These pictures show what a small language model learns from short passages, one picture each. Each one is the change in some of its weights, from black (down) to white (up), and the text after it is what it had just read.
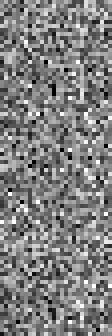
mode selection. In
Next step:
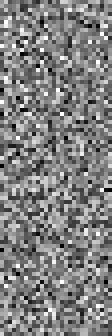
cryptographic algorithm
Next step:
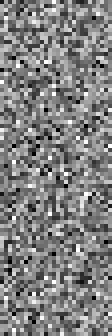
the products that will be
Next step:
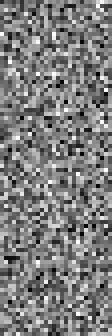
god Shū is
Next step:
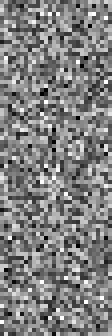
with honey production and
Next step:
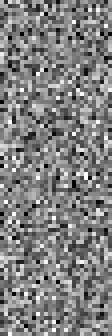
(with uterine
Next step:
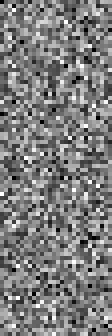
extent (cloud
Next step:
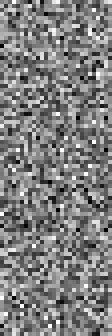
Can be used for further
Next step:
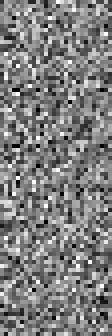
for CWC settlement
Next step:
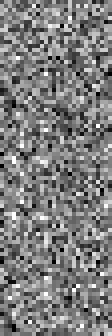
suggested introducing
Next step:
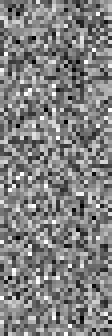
cost, maintenance, and
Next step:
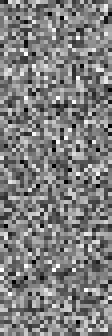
unneeded text to
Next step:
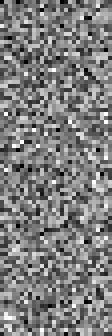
Y, F \cdot I
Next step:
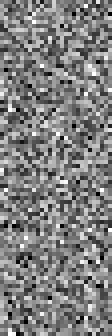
population in Indonesia has
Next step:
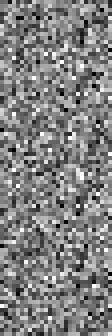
the dual antigen
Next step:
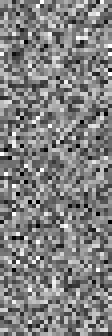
has a number of rivers
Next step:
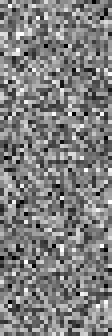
we create the disaster
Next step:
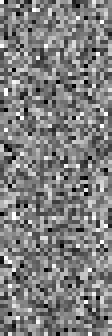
and Punjabis at
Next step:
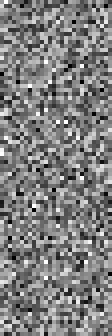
The results also indicate a
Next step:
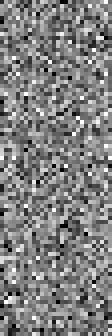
Science Trust and the
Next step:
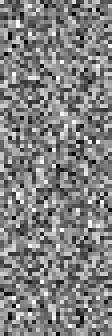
cell culture model and an
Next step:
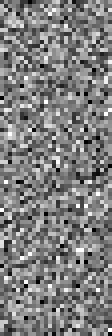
on the skin, nature
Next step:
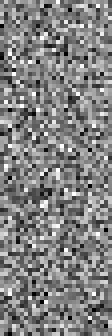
for half an hour
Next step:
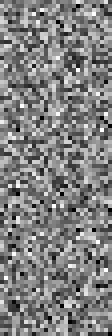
is intended to support researchers
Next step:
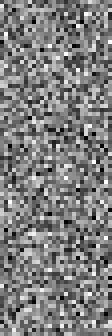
is a contributing factor
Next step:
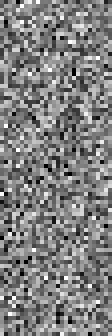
them, and thus, to
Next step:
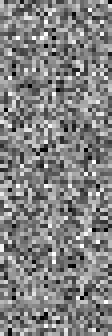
holders who wish to
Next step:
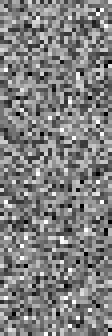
reduction in the binding
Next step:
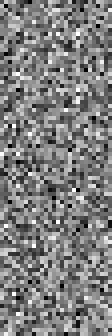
An online page of a
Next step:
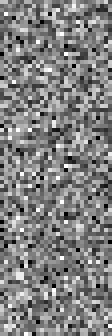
diagnostics must do
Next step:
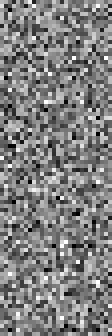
thermal conductivities
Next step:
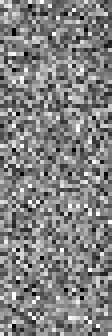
ripple in relation
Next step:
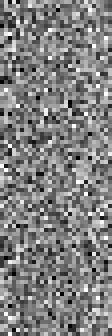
Middle East and
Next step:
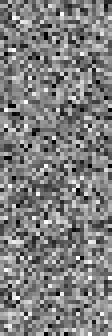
if the page is not in
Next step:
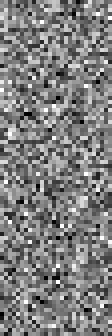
mainly on the contributions
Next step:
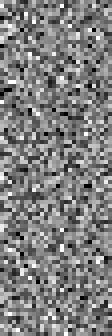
Benue State, and
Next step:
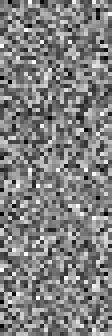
Mater. Chem.
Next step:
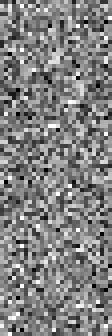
If necessary, authors
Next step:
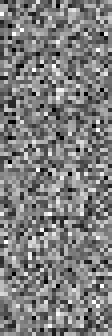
the following columns:
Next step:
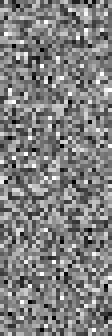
of intact inner hair
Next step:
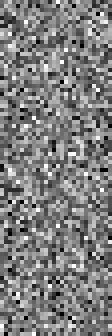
notion of intuitionistic
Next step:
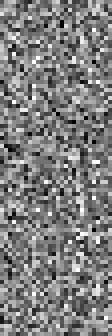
for “very low” to
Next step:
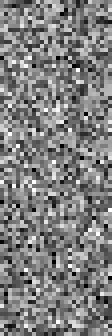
main enabling technology for
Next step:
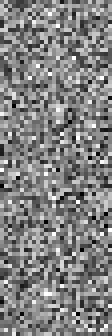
findings will ensure a
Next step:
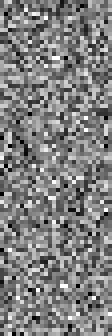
are presented in table 1.
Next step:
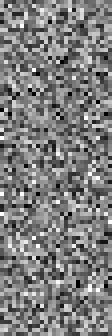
essential issues for a
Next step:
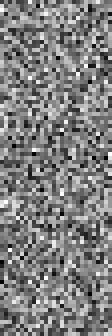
students. Randomly
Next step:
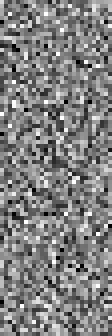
related resistance against
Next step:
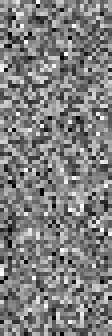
of prevention techniques which
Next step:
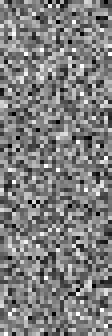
essential to contextualize
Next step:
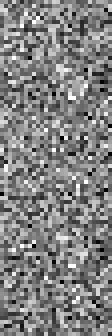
support was set up by the
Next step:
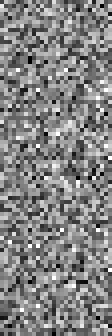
active learning is the reference
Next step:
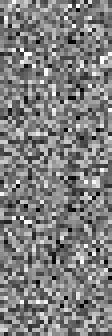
element and two passive
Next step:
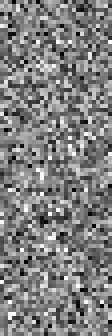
farmers, experts and
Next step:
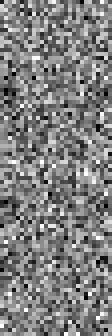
Rather. the night.
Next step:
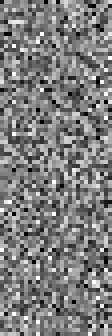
- FDA :
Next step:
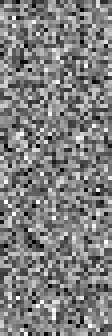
equation (5), by
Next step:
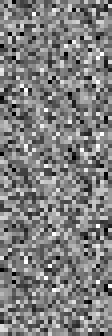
[4]. However, these
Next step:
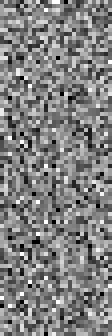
are positively correlated with
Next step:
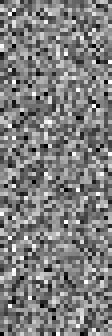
history. Photo
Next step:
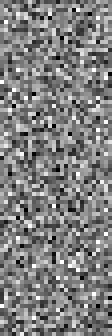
potassium cyanide
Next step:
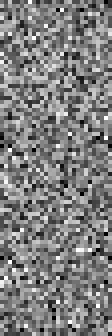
existing arrays, not
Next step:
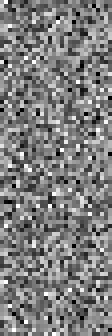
The background scan
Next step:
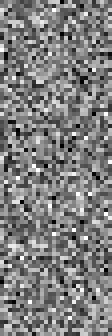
of the country, educational
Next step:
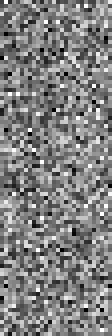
New District:
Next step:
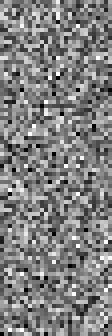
only use PLA, this
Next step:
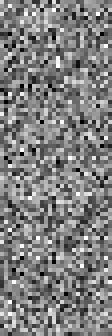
conduct transfers,
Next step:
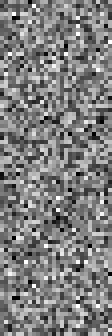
the exhibition of
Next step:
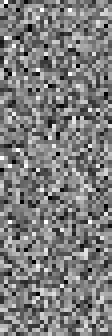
Variable: IB Table
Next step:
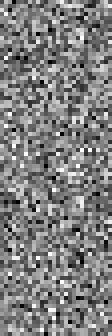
Average roughness Rq
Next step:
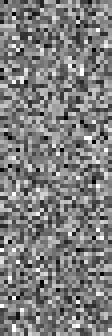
▶ Can we
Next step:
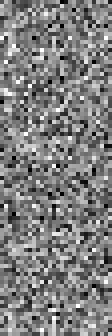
Science and Technology),
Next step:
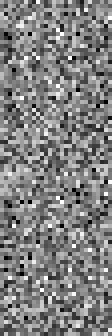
we get the integrating
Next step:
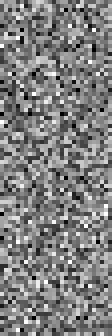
of Kulkarni
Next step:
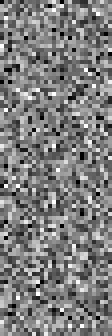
the continuing support of this
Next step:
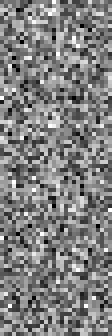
a faculty of representation
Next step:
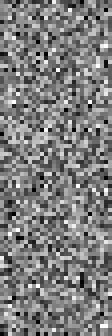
compost. *J.
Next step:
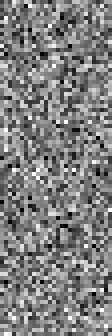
to reliably and
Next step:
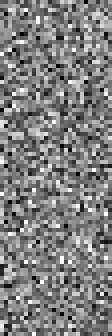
of the epoxy are
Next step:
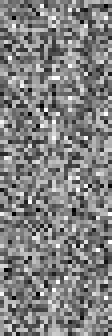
with previous research studies [24],
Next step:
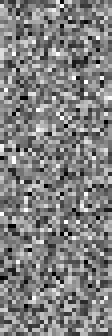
4. Discussion
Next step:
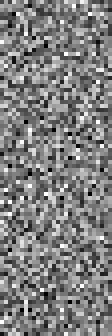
architecture without
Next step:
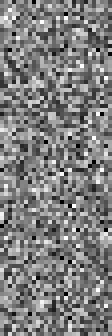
the Congregation of the
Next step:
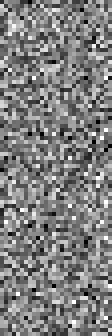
MI on their students, but
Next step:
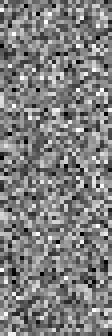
J. Hirsch in
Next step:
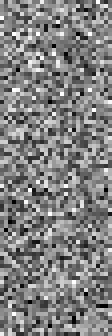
phenomena, distance
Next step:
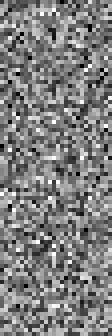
valley of death”
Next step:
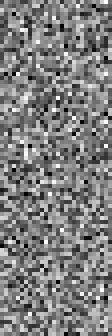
7 Hz, decyl),
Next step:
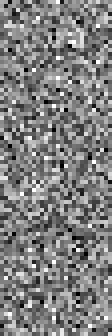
supporting behavioural changes
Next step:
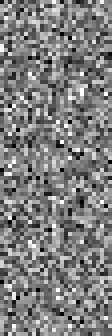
the end of the project.
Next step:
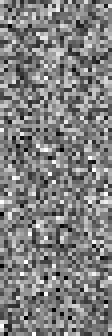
of trust and respect between
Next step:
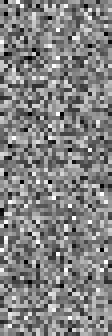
on data from Fraser
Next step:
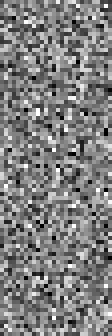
through state-funded
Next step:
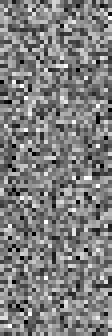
has been attributed to
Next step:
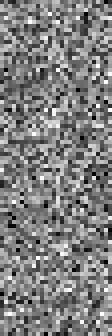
a contractual clause that
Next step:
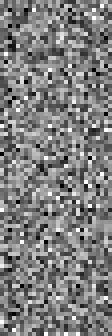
"A comprehensive
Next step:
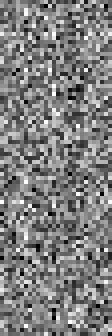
is playing vital role
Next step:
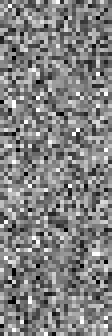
at node. Use the
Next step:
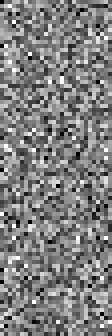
Black Hole 4
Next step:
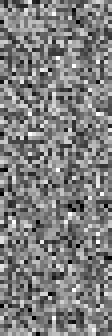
social policies in their business model
